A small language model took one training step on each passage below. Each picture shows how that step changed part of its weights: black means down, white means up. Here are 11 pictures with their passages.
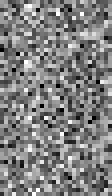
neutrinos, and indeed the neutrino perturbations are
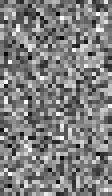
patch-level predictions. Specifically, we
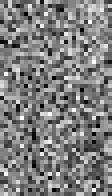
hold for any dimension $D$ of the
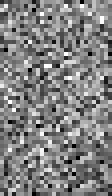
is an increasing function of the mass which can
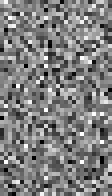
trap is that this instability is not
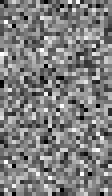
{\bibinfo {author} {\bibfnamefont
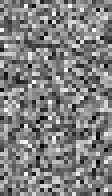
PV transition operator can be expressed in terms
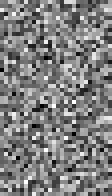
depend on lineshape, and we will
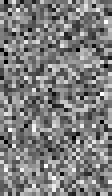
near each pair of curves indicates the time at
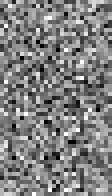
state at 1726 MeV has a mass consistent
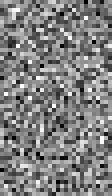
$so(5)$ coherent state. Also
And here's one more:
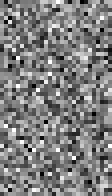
It is important to check that size of
